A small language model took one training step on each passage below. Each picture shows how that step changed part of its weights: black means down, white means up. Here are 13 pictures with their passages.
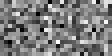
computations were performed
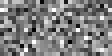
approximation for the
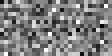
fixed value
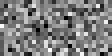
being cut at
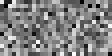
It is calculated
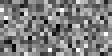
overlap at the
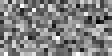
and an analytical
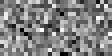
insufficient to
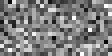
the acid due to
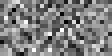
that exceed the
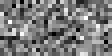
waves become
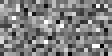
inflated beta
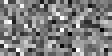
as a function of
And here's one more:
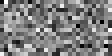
du visage
